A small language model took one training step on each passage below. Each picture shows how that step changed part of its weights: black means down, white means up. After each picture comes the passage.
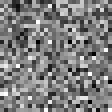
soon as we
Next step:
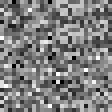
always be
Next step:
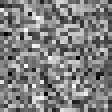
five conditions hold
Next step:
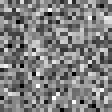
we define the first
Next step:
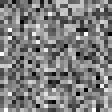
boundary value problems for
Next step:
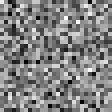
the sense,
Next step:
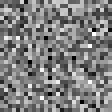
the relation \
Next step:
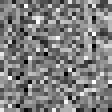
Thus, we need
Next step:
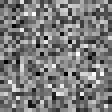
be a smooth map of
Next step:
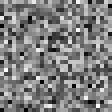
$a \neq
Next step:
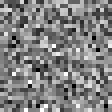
the initial condition come
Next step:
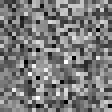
approximation, for
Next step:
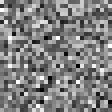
concentrate points
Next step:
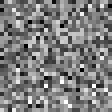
an operational
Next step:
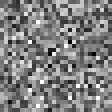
then $$\aligned
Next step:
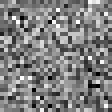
corner stone of
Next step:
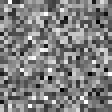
lead to a positive
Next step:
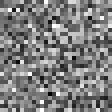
analysis: the
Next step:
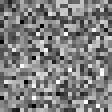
operator that assigns
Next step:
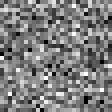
To the best
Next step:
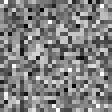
parameterized as \[
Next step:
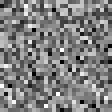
of the classic
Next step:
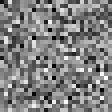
Y),$$ and because
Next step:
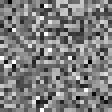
case. It can be
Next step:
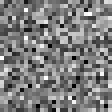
0$, implies existence
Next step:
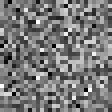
34$. In fact
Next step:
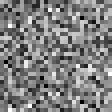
the above commutative
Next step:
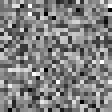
the properties of definite
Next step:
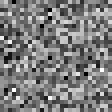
cancellation operator
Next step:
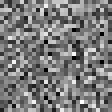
the following three operators
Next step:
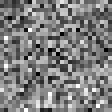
now to $g$.
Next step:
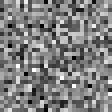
remaining values of
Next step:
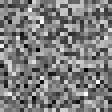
only state the results
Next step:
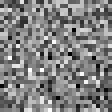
the image as
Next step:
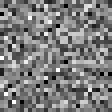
below. Now
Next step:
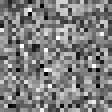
function $u$ with
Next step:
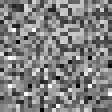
ball in one
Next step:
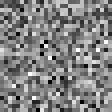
the tensor space
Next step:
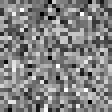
the covariance
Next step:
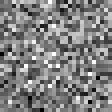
\text{ iff
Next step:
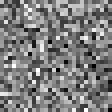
on the monomials
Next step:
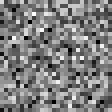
and Goldie
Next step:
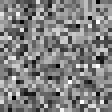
the loss of
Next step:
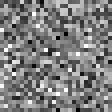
a length function on
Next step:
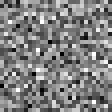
is odd}
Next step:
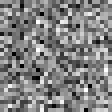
strict (we
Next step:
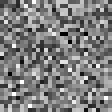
in such a way that
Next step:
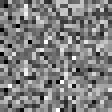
holds for all rational
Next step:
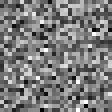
be reduced to a
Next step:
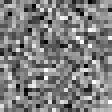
job 1, and
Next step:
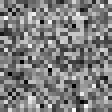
to prove the following.
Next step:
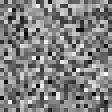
it and, at each
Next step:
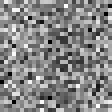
\vskip \skip
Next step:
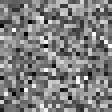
In turn,
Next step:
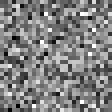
the exotic
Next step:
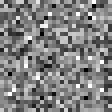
reformulation of
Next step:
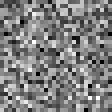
obtained from $t$
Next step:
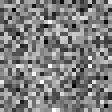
the following example shows,
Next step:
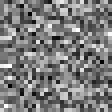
Figure 4 of the
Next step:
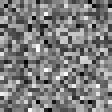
non-empty, for
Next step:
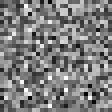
variety of
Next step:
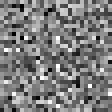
breaks its
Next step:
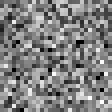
easy to see
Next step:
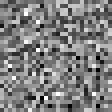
element $u\in
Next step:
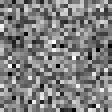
these choices it
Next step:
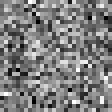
we include the
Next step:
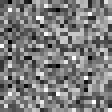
1$ results in
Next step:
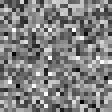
the set of times
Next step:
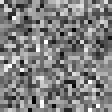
some parameters} We
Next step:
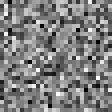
$m \geq
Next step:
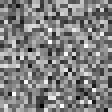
under the reporting
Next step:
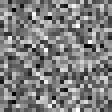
Level set method
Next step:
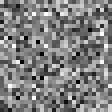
and his family
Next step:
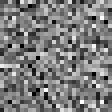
The following is the main
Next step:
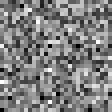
contradiction shows
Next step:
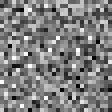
of a cell),
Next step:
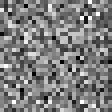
of the pure
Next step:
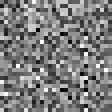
in the previous
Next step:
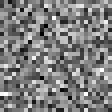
remarked in the
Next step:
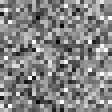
Given $p
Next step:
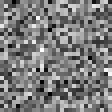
was replaced
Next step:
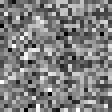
assumptions is that
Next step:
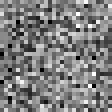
This question has
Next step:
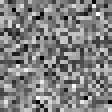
an extended
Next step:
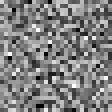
many linear equations inside
